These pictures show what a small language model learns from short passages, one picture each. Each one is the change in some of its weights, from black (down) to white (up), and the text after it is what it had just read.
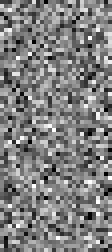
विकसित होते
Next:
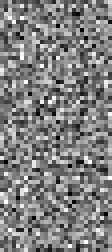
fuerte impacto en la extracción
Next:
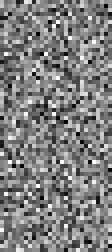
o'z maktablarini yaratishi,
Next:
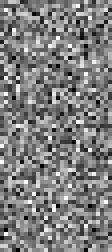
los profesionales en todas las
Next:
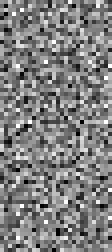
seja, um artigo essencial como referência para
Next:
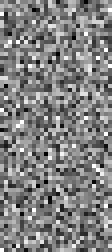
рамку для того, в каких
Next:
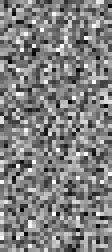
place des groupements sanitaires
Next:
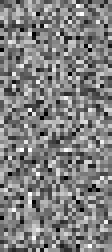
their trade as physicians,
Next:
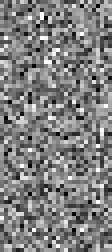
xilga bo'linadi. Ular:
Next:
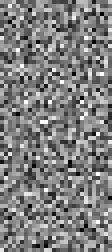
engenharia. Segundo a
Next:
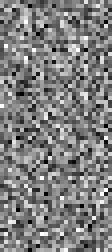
salom berdilar. Ul kishi
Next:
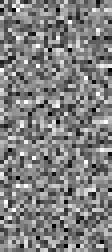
após a limpeza, o outro
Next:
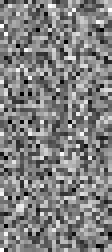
тканини від запалення, що
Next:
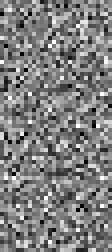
do português brasileiro, como bem
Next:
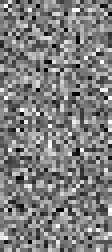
çerçeveleri dahilinde
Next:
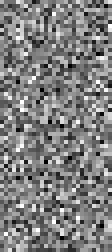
so beschreibt die Syntax
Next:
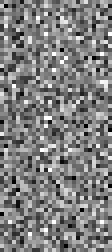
Milliy ensiklopediyasi. –
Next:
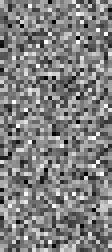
servicios, se tiene que más de la
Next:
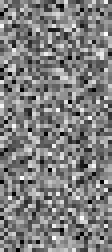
Рейнольдс сонига
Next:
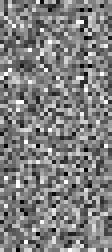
de cobertura para manutenção da
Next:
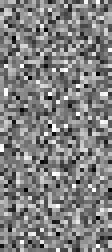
assistência ao sobrepeso e à
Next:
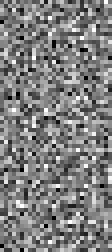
de volume de transaction sur cette
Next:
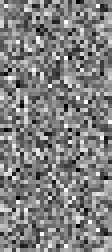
я надеюсь, что испытания
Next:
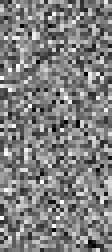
da qaytı bolǵanına
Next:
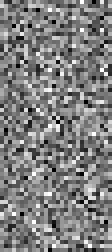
son benévolos si de la parte del
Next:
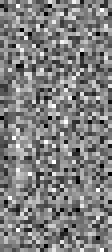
çalışma ile Selçuk
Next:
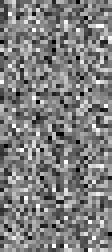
нисбатан бирорта
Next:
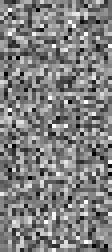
usualmente desconsiderados, como a
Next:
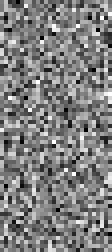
iboratki, ular yetilib
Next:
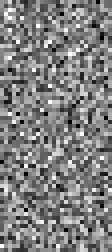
IPSEMG – Instituto de
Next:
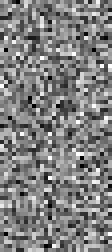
modelo pedagógico mais eficaz,
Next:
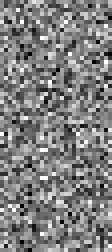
maqol orqali ifoda etilgan.
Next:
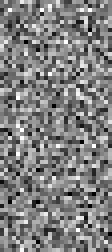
de manera implícita que para el
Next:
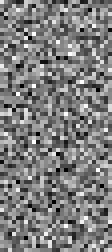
Langfield-Smith, K.
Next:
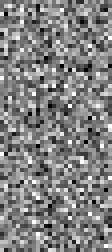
освітньої парадигми в
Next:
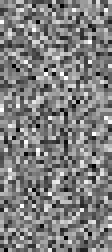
признанных инвалидами с
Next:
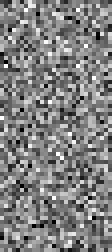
de datos numéricos para poner
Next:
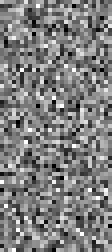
Oder? Und dann kannst
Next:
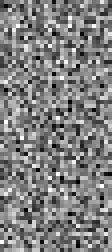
el mundo en su estación de campo y
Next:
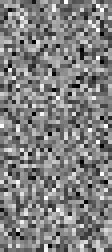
є доцільним таке рішення
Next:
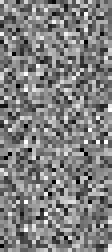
была ориентирована,
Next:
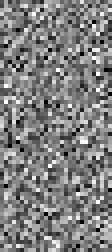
Uning ta'kidlashicha,
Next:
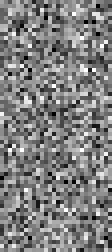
katalazaning qondagi miqdori
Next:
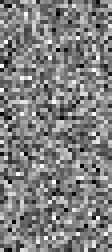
está disponible? Siguiendo el
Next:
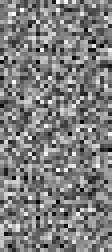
decipiens*. The surrounding
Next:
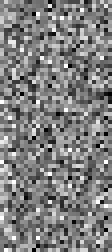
گروه تعداد
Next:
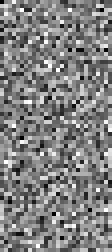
aylandi. Alohida qayd
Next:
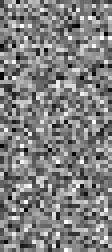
insupportable, diminuant
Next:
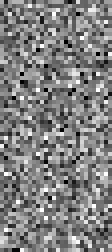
pretende expor os problemas globais
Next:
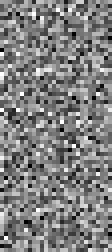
медийном дискурсе, полный
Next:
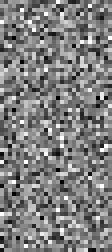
Грайв. Журнал
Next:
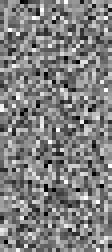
Diabetes Sci Technol*. 2013
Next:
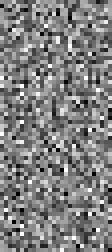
dunyo rivojlanish davrida turgan
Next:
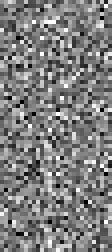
bestärkende Lernen
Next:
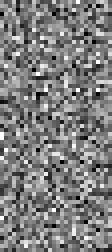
шароитларни таъминлаш
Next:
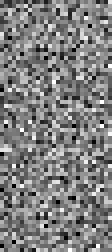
a finales de la década de
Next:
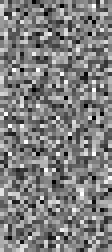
в условиях отсутствия локального
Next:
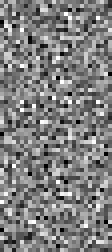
in sustainable development Minenko
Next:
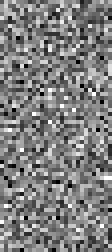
bilim va ko'nikmalarni
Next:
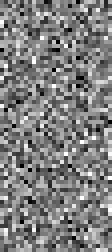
попытался объяснить
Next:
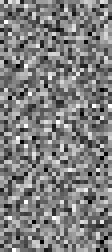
SOSIAL KELAS IV DI
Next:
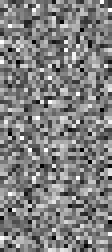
review and meta-analysis.
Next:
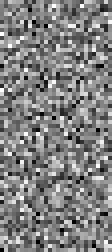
Endócrina Células
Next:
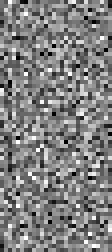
qué los seres humanos realizan
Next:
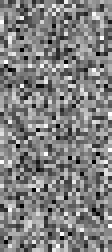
jamiyat hayotiga moslashtirish, ularda
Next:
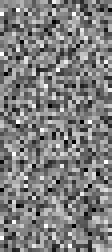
мають навіть більше значення,
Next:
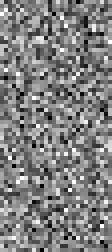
мен эксперименттік
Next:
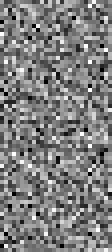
unirea deplină nu se poate
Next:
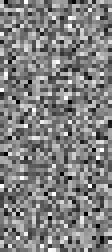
relacionada con la dimensión educativa,
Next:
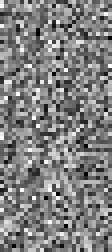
efficiency). An accounting system
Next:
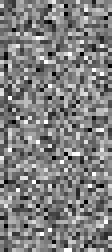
il sensore in prova, consentendo di
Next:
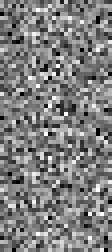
bërë punë.
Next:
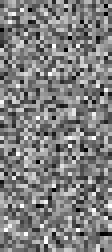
de contabilidade para controle
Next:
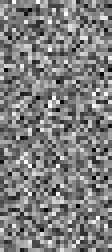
alimente, punând în
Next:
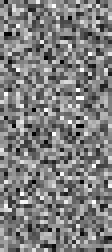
physique appropriée (par
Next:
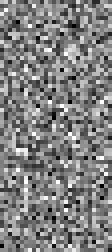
Nous percevons alors la
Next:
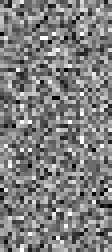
ko'rsatmoqda. Ushbu 6
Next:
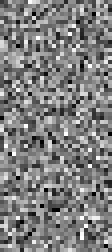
comme « pragmatique »,
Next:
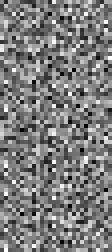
دیگری برگسون
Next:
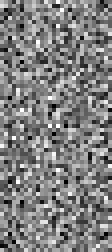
mayor parte de la información que van a
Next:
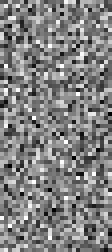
Cecilio Acosta. El 04
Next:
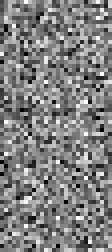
хабири ичига кул,
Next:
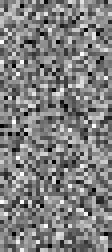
Особливість конструкції
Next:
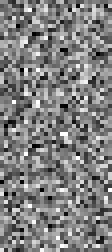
кыларын белгилейт
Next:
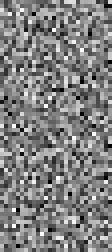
і зв'язків, що
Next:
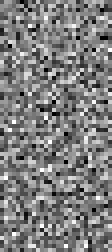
acetato de etila e metanol
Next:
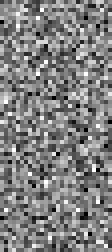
роботи використовують
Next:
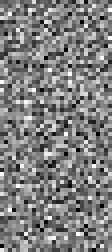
ideas suicidas de forma persistente en
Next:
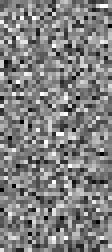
2018. La materialidad de nuestros
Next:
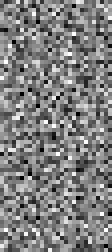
untuk melakukan tindakan niat
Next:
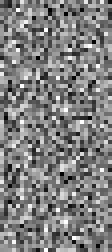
Respublikasi Prezidentining
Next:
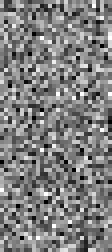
и женщин в аспекте
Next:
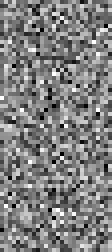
penyelesaian perdamaian
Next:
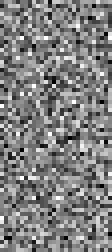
leadership, insufficient system
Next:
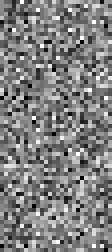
sind sie von individuellen
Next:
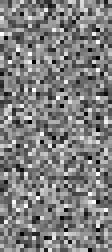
bog'liq emas va har biri turli
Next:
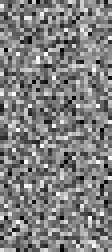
ifodali o‘qiy olish, ularning
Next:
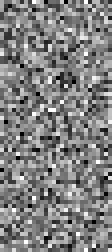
punto, una nueva nomenclatura que
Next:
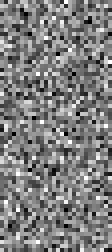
der Parameter im Zeitverlauf und
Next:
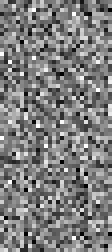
маҳкумлар орасида
